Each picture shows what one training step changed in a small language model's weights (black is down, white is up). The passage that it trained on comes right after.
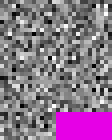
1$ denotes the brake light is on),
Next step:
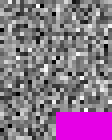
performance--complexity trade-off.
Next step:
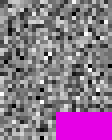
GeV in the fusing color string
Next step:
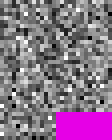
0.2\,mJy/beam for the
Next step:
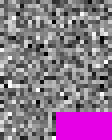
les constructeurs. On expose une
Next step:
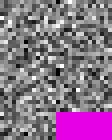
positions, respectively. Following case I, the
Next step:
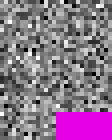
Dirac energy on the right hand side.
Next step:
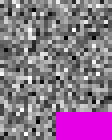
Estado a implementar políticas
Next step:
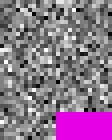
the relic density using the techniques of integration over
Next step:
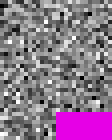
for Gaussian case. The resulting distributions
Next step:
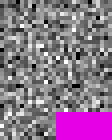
expect that the power law exponent
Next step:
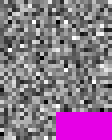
y, dotados como están de
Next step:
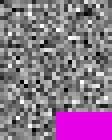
Higgs invisible decay channel is
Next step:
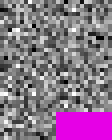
\end{equation} In the below,
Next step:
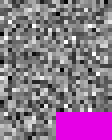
its larger year-to-year changes
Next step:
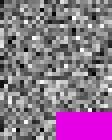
kunda fan va texnika
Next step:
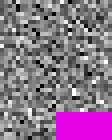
is generally considered to be in the range of
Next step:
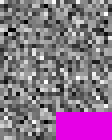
on this type $A$ result. Note that the
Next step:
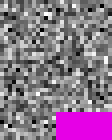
performed by replacing integrals with sums over
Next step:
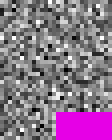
\tau_n^D$ tends to
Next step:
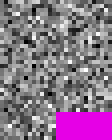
etadi. Uning maqsadi,
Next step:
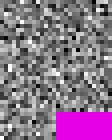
solving the on-line version of the problem,
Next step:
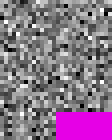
correspond to the stochastic differential equation for a
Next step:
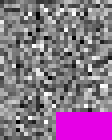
m_{r}$ les valeurs propres de la
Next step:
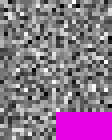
entities responsible for authorship of the
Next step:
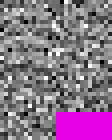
laboratoire ; nous avons
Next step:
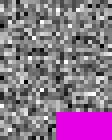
by the Spectral Mapping Theorem
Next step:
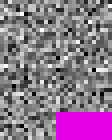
be upper bounded by \[ \begin{aligned}
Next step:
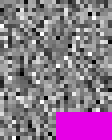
pseudo labels generated by a
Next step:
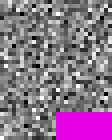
of $(M, g)$. Moreover, equality holds if
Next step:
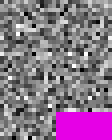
в суспільстві, що
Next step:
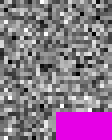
the decay of these oscillations were to
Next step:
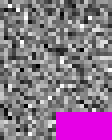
so \eqref{2.40} is also
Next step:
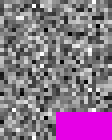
While the space-time AVS-FE
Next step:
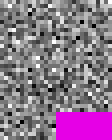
\ref{fig:By NL}.
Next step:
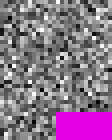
between the transition amplitudes from the two initial states to
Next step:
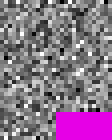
politikáknak be kell
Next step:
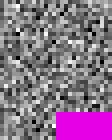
вплинути на розвиток
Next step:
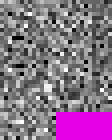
juz’iy o’zgarishlar bilan
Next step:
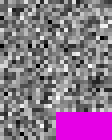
1-form $\ka$ and the 2-form
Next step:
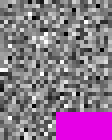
the likelihood score, we consider \[
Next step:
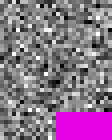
Since we do not have any clear way to measure or model
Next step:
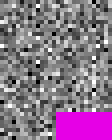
BADIY AHAMIYATI
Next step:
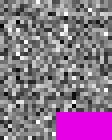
essential feature of our model was the inclusion of
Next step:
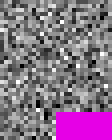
upper bound for $A_u$ and
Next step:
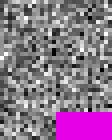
classical probabilities through an analogous
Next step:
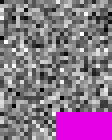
Vahan Damadian to the development
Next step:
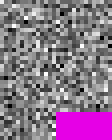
the total flux), together with a hotter
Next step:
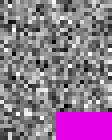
à sua concentração espacial, as
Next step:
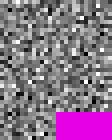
el marco de una puerta la huella
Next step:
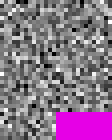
zur Aussenatmosphäre und
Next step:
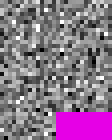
large modulation of thermal conductivity
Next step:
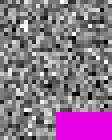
select specific messages present in the
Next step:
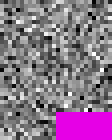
$V_{det}$. The resulting data is fit to a
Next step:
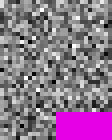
isomorphism defined over $k$. This $X$--linear
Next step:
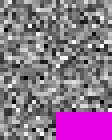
так и для государственных
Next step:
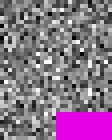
our purposes, and in Propositions
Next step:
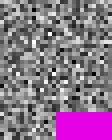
fluxo de passageiros da aviação
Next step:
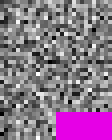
diameter. The steady-state flow corresponding
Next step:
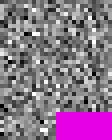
Psixologiya 1928-yildan
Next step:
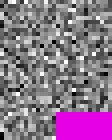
constituée des feuilletages
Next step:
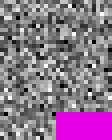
the framework can be shaped and refined into an
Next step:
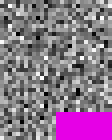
sky), gives you detailed physics from
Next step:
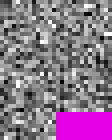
length at least two, since the ends of
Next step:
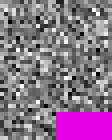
the structure constants $f$ of algebra $g$
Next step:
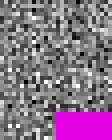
in a category is a pair of morphisms
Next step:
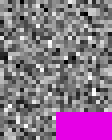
In particular, $\gamma$ is a geodesic
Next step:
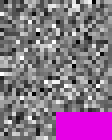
X$. Conditions guaranteeing the
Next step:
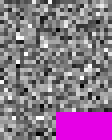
the forms of $A(u)$ in the
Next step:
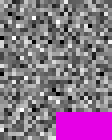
НДН-24 и измерение
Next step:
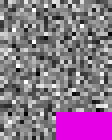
should fail in the small coupling regime.
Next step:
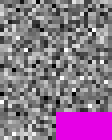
of available IRS locations. The
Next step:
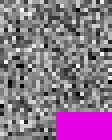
“sob a epígrafe de uma
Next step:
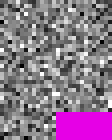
viloyati toponimlari.
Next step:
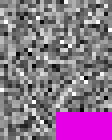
consistent background of type IIB string
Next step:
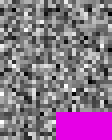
\det\begin{bmatrix} u_r,\,
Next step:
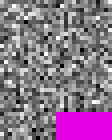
the hot medium, we expect a
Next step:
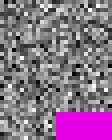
enables a flexible reaction to the test
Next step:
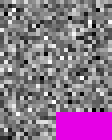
theories and data. The advantages of
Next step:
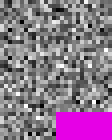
\end{equation} where $A'$ denotes the
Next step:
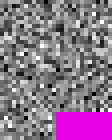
the following: $\chi(6) = 1$ implies
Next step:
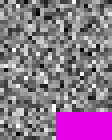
of points per patch and a fixed refinement
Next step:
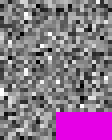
\begin{definition} Sequences of non-zero
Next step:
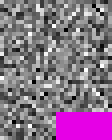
Angiopathie amyloïde
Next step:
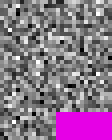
procedure for transforming solutions of a \sm{} to
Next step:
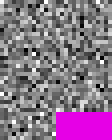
method \cite{Courant1952} which
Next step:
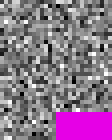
case of technicolor. However, the
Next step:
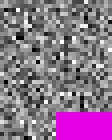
\set{\lambda \in \Comp:
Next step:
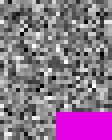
of a max-min problem, rather than that
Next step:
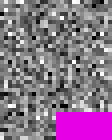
since equation \eqref{eq:e3su2}
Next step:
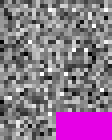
Binder or Messenger with a
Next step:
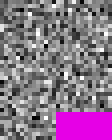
dependence and legislative size have a significant
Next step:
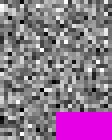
the graph $Q_i$. Recall that
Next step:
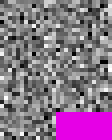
hamkorlik, ular bilan doimiy
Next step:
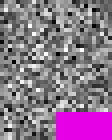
The proof of the lemma is finished.
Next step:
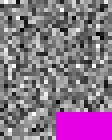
learning of logic-based knowledge representation
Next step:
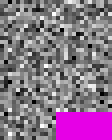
The colors encode the frequency of the band
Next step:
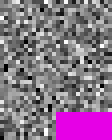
For AB spin system, we have four states:
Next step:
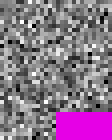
For a systematic presentation of the recent results
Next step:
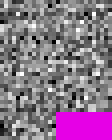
vertex. Visual examination of the
